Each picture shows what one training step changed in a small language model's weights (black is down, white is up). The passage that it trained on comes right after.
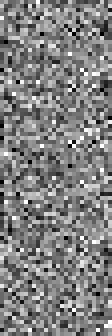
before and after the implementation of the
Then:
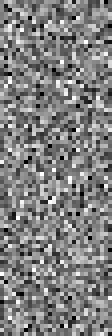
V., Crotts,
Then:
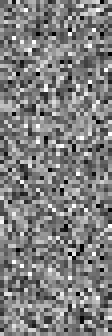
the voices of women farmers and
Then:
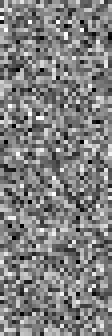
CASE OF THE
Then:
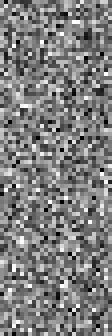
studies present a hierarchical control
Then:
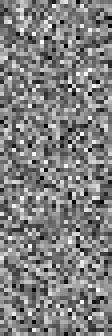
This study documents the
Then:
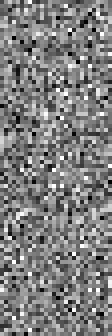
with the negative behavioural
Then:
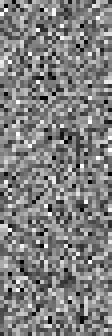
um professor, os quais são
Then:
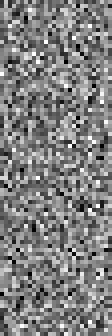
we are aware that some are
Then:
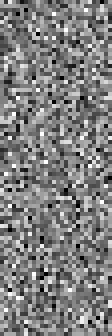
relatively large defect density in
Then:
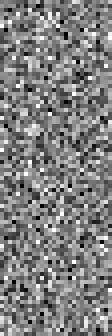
Custos Origem +
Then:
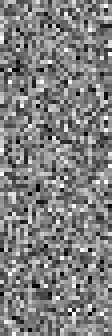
giving a deeper understanding to
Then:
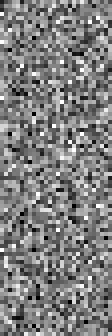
cloud computing, social
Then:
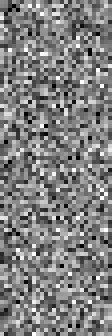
PCIV Plano de
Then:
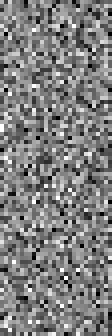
дух творчества
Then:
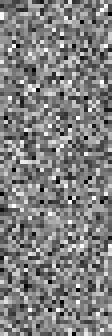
of responsibility and ownership
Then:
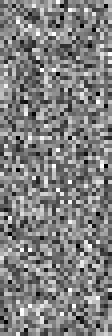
have shown that the improvement in
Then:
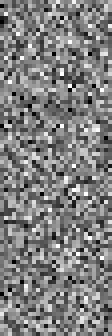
but inhibited the growth of
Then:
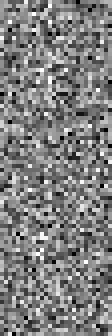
va amaliy masalalari
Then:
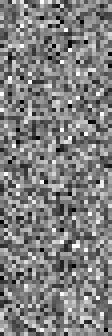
and adolescents in South
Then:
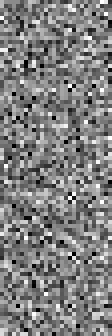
the assumption that university
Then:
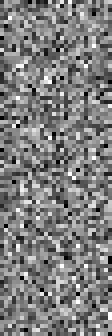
National Curriculum
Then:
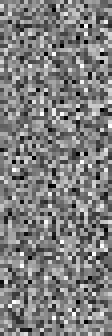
Until these agreements are
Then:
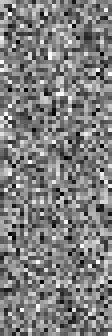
on holding successful virtual
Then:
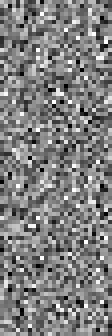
and genetic advance as per
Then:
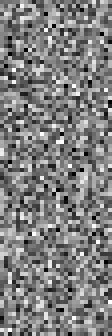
\rangle) \mid
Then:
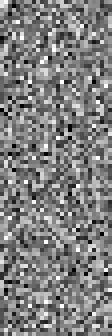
y Otros Bienes para
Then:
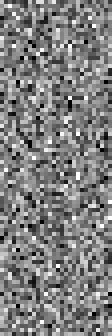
"oncobiont" that
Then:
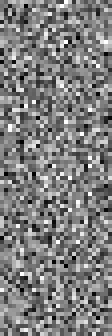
possibilities to explore
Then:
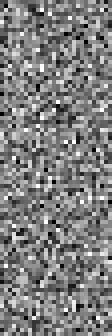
erkaklar (700
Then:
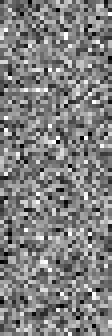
Wing & Emanuel,
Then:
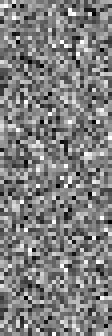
da parte se relaciona
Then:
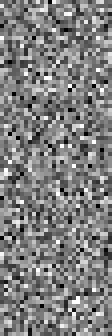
to enhance the learning in a much
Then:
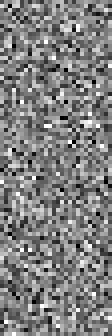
have described each step of the
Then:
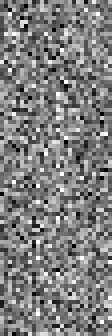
faqat o'tmishga
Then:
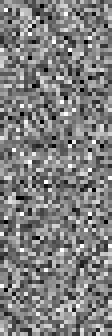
reconstruction of the rule
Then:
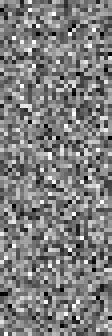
the researcher needs to describe the
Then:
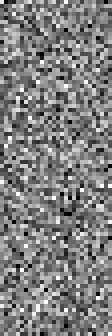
hamming window was
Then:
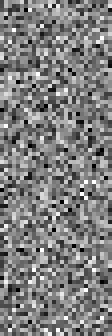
Dengan mengimplementasikan
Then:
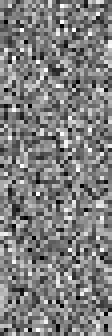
for setting basic environmental parameters for
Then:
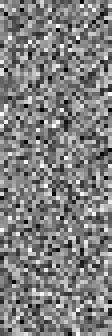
como pontos principais da
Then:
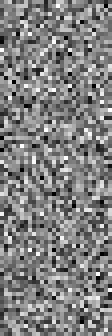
model was run and the results and
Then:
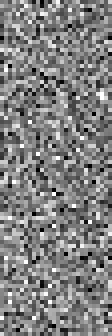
tom konstruksiyalari va
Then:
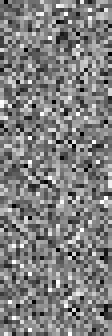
from his moral training as
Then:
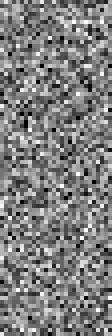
when return is impossible
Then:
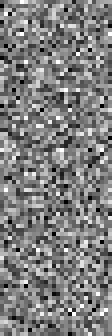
service and inter-arrival
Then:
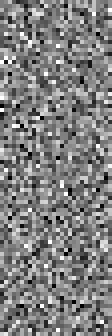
ajratgan holda
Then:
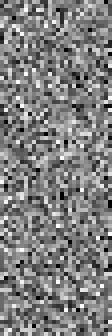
of deep transformation marked by
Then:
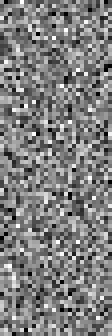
necessary to define some
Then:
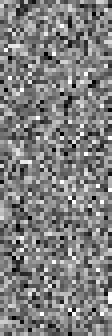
and qualifications of parents related
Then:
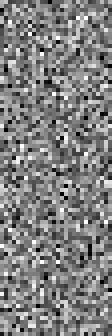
entspricht (vgl.
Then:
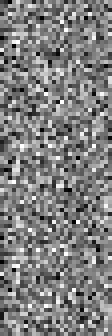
42 Xoliqov
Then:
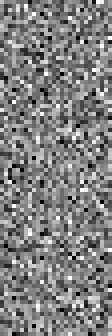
with iron may be related to the
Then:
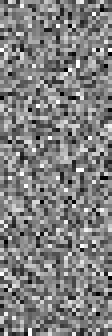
risk of job losses?
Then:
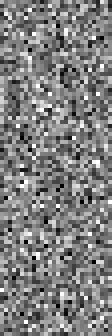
check (family
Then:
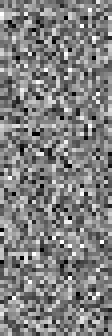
причем между ними
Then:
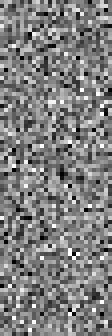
against their competitors.
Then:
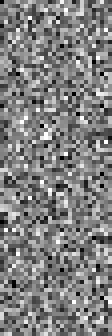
ou Résumé des
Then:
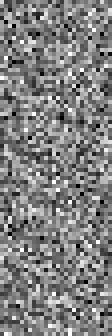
have been obtained. The results of this
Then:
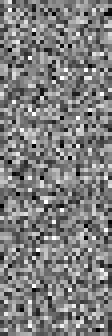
Oleh karena itu
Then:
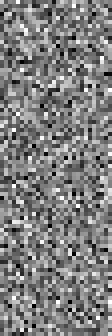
carried out to improve staff skills
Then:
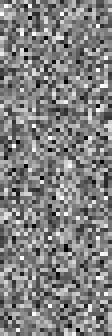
modelar la influencia de los
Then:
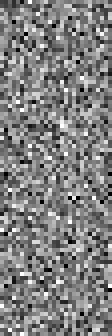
principles of strategic,
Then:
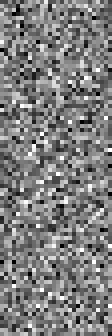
bivalent metals like
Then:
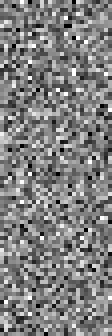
significaciones, nuevas
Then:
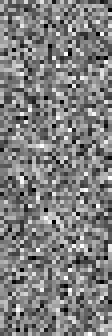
of twin births across
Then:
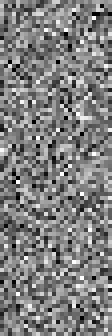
Bureau of Economic
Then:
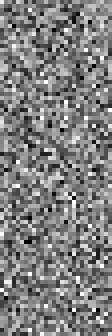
least efficient space/
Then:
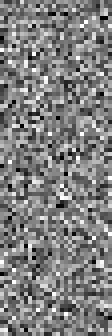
Katrine Soma
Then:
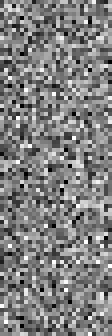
passengers, ramps,
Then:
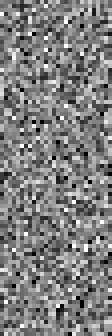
de 3 mil residências,
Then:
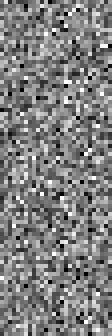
op de koperen eerste
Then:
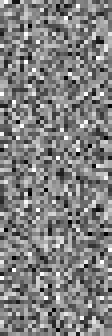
Bobonov N.H.
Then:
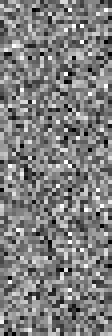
coupled plasma
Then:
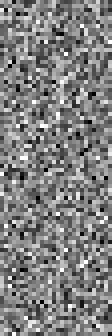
monografiyada pedagogik
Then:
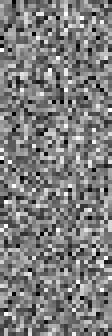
independent risk factor for incisional
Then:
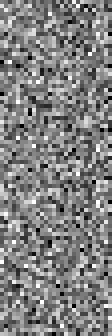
здоровья и
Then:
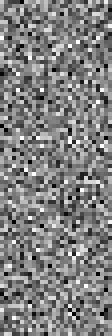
by ascending order of
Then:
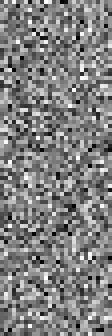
System (GCOS) with
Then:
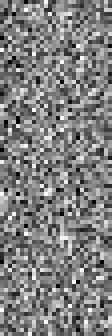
Kata Pengantar iii
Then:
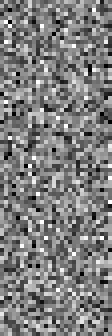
стать активизация
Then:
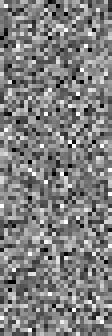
past and present collide and where
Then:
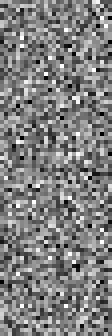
spectral and magnetic
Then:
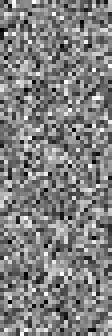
NaBH₄ shows a
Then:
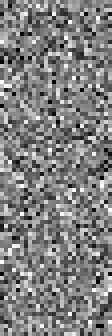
ratings are based on two key
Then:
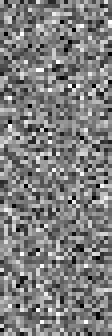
findings showed that parental
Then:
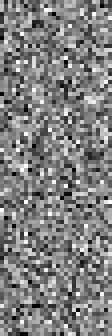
de que estas sejam
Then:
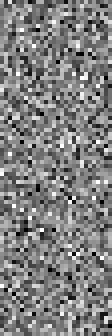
extent of their understanding of
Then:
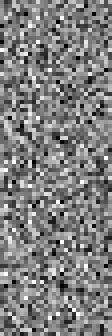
constant burnup rate.
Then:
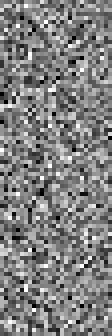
derived by Bridgeman
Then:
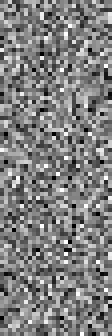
crianças evitem ter
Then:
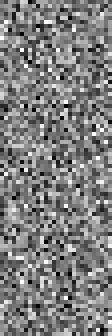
alertas sanitarias
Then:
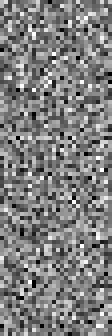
documents that was made
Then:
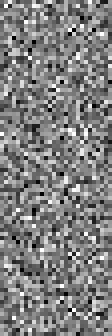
Therefore, each block in
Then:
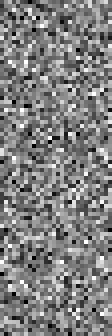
of Automated,
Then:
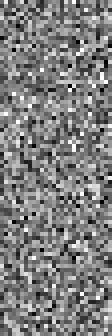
developed in accordingly to the agile
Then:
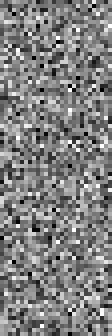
and the temperature to ~
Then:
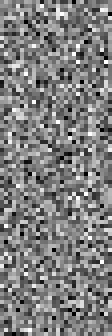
response of tobacco
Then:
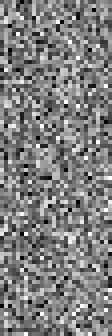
La asequibilidad, de
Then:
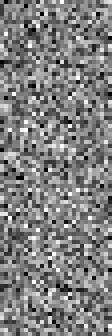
РОССИЯ. -
